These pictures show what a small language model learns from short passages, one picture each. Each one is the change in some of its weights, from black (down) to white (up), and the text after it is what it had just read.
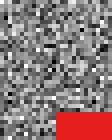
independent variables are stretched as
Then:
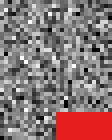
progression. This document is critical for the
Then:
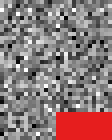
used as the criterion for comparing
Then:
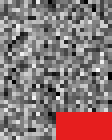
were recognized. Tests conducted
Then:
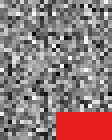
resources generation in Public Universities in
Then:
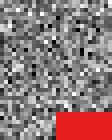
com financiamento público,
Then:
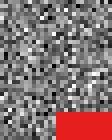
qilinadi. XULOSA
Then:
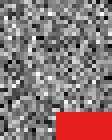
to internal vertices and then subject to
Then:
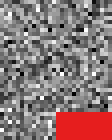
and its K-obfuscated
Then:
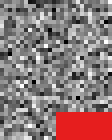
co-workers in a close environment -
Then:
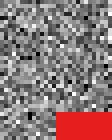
ҳамон давра
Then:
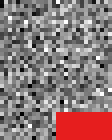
ва тартибга солиш
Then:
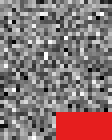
molecular profiling to stratify
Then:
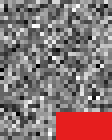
Lu}, \bibinfo{person}{Wang
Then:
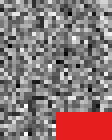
de atributos reflejan el
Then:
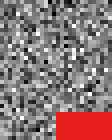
structures include: (1) the north
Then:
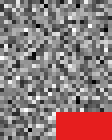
in the scope of communicatively
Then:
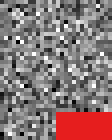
Bataillon, 1998, pp.
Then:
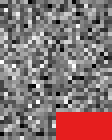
polarization at 7.7 GeV is
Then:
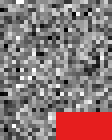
anterior, se retoma el
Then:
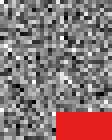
this paper, to assess the applicability of
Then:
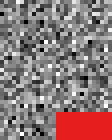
de qualidade para essa população
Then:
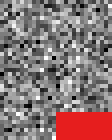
його оновлення та
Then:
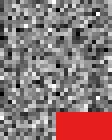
dos povos e também do
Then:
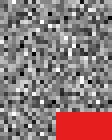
be extended beyond the simplest
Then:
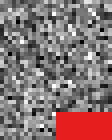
nemici dell'umana
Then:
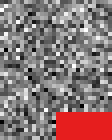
properly resolve angular variations in the
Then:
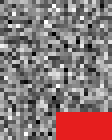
is then made it explicit that the
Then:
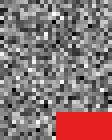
a research team, literature review,
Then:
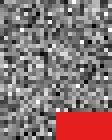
curves of scattered electrons at a
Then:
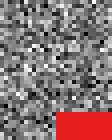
asarlarni ijro etishda:
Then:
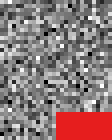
is written by experts who understand that
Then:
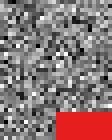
HL has high affinity towards
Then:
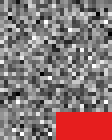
traditional macroeconomic measurements
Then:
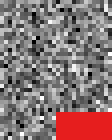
Muraja'ah Hafalan
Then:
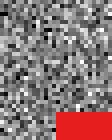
Buck Boost Converter can be
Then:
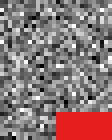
access rates which in turn may result in
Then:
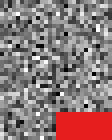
monument funéraire prospectif,
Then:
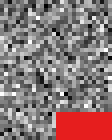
by a simple regression method with earnings
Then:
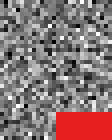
trained using the AdamW optimizer with
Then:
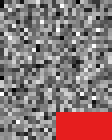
Gerhard: Medien in
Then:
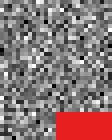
the data release smart contract has been
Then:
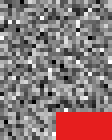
In addition, this technology prevents soil
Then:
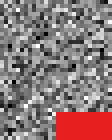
victory in 618 of the Tang under
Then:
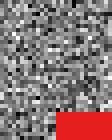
Here $T_{mnp}$ is a
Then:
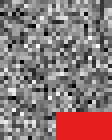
with the following hyper parameters to balance
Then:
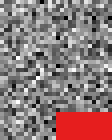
por lo que se adaptan con este
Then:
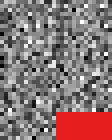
less and if available then they were in
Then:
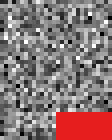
and complex EW singlet $\sigma$ can
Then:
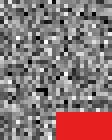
should always strive to pursue their
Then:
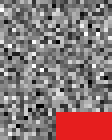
audit was performed on the dataset.
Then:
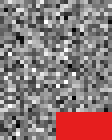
quite well. The relationship in Figure 9
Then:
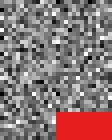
porcentual entre el área
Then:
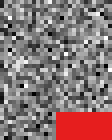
right-hand panel,
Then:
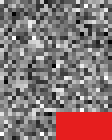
Commands statements.
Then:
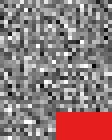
choose a range threshold for each
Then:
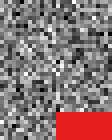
como um todo, as atenções devem
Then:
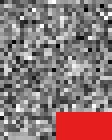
are sourced to promote ion
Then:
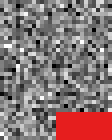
général Vlassov, est de
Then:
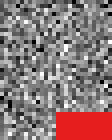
решением задачи.
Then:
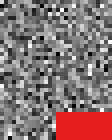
índice del ICONA, el
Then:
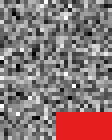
твори. Abstract. The
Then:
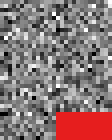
regno di Jugoslavia lo fa
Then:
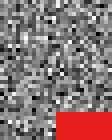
- or might even diverge. On
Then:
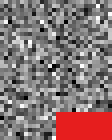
kasb etadi. Bank
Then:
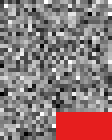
подходы к решению
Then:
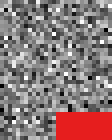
means that movement in space should cause the
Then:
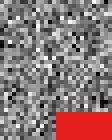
one given in \cite{Cohen}, where the
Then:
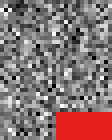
seed oil. *Glob. J.
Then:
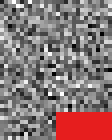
tend to adjust their electricity
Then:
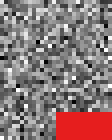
of the system at time $k$ given some
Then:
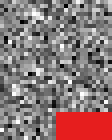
the penetration length started to be
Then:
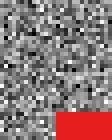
pronoto y élitros y
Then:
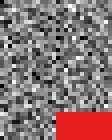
example, $\overline\theta$ may be a
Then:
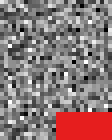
Федерации требует
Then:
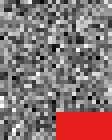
para cada um. A partir
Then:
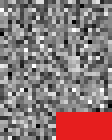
supervised with second noisy image
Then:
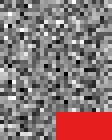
ار كود.
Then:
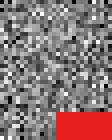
of the 2D perovskite specimens compared
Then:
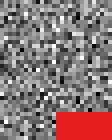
the middle but didn’t
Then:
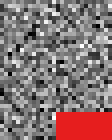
impactam diretamente tanto o
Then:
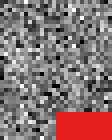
\ref{eq:I2} is given in
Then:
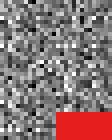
SFDM. SFDM is more
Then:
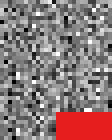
cuentas y principios de
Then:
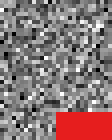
in spheres} Finally, we study the
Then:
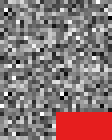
89$), characteristics associated with more
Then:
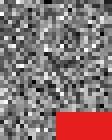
and Slaters, normalization of GSs
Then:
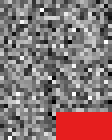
needs to be used. These approaches can
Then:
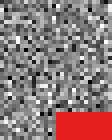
in a more tightly bound cloud that is
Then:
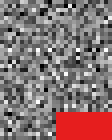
and Threats to Validity
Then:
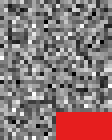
application, the importance of core
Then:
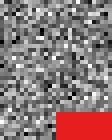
of velocity gradients. In fact,
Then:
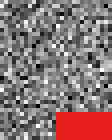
th 2 Views, likes, and
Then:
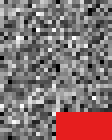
Shu tariqa sobiq
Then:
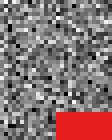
digital forensics applications. We
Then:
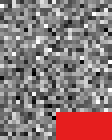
inefficient conversion of fuel energy
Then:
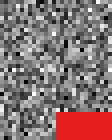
bo'ladi. Turli xil
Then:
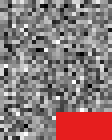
ein Smartphone und dienen als
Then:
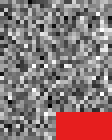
Ao se abordar a participação do setor
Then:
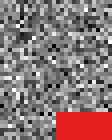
If it is unique, for example if
